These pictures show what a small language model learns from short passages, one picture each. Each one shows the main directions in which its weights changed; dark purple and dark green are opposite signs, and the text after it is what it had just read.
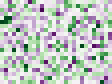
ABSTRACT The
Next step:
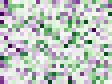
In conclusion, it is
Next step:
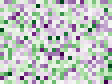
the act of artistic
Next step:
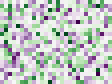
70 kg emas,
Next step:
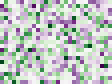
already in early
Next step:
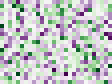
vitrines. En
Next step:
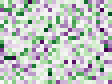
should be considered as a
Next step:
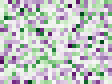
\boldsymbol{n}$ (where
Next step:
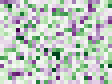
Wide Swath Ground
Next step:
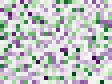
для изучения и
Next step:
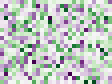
subjectives ont un
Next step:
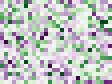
intenso, bem como a
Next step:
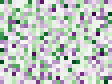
and it is by and large found to
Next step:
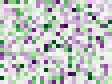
the detection of current
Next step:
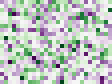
spring semester
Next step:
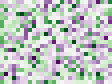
expansion caused by
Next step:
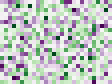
the size, resolution,
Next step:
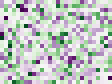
Awareness (Z)
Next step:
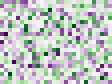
2010); desarrollar
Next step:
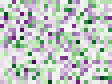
state is a pure coherent
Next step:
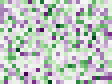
and the companion is a
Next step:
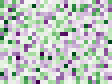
The Malay people have
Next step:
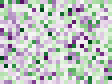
of the premature jumps
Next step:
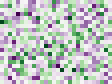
versions including
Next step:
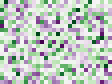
long study time, and the
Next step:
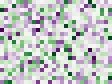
improvements [10].
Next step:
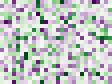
labor force deficit
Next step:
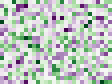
risk increase in relation
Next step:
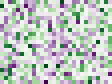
be as specific as possible,
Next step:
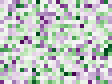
a detalle los seres
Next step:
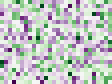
establecidos en
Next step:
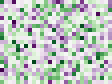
Syndrom) -
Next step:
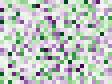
and 2(c). The results
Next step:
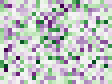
a importância da
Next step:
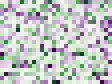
properties of the hot
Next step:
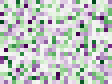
allowed us to identify the
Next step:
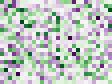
help of fiducial
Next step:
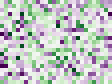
with the yield lines in the
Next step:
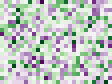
and its impact. We
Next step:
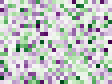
dramatizaram o
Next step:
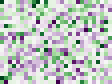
curvas experimentales
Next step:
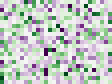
new opportunities for
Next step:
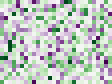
to gain a deeper
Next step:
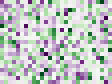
Grupo Trabalho
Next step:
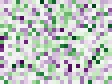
cognitive, variative,
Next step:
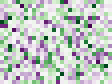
*ab initio* study of
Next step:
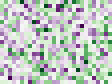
expression, and in the development
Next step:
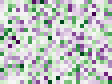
of the Random Access
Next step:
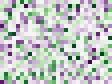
с умеренной
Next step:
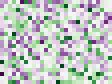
specific results are provided by
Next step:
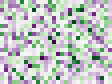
of the Kiev Jewish
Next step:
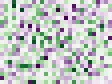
nécessaire des
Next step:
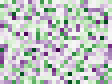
establish a relation to
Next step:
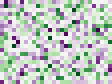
segment becomes tone
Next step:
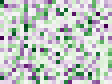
in Subkorpora
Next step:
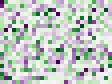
collectors (Porri
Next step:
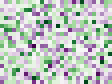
tertiary care teaching
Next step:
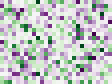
\rho + \dots + (k
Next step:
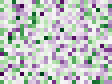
calls MIS the
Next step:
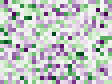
From our analysis we obtain the
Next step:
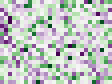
National Technical University
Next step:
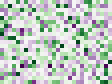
arguments of the
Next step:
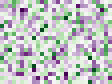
since the $C_2$
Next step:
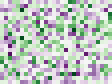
Jr, Monson
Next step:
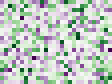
for this reason we
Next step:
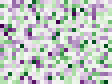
intrinsic motivation is
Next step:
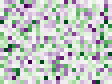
operations. The most recent
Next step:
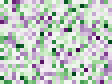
is only valid for the
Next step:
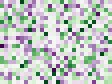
probability landscape for
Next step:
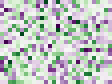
A formação da cidade,
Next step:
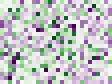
minutes} \label{sec
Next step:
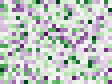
algorithm considers two
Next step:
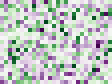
and Bukhara seem to
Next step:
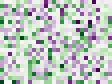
dancing. Under the
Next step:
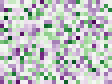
Strategy Forum on
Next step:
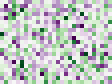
few seconds, while a
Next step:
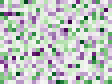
who might not fully
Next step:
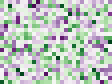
during flight or when
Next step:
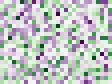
given by \begin{equation}
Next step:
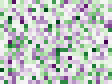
initial states and
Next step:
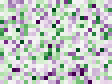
them a culture capable
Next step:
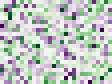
нами новый
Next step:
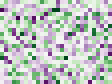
shrew was found in 71
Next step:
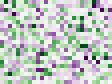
South Africa.
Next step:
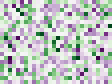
values. For larger
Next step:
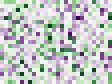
is well-established that
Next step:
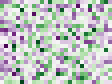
Covid-19 yang
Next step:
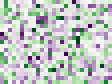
three-body reaction
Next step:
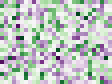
further supported by the fact
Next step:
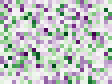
different applications (see,
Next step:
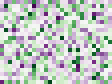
the heavy-quark limit
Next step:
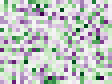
inducir una respuesta
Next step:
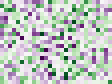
and Social Science**,
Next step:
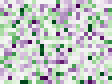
between the nodes causes
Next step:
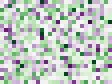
citizen science
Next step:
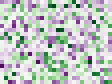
B a VII - 3 Time
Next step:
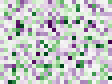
a distance threshold of
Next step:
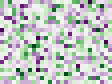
not taken for exactly the
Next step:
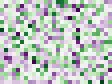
we decided to further
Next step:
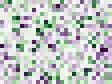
a mild logarithmic
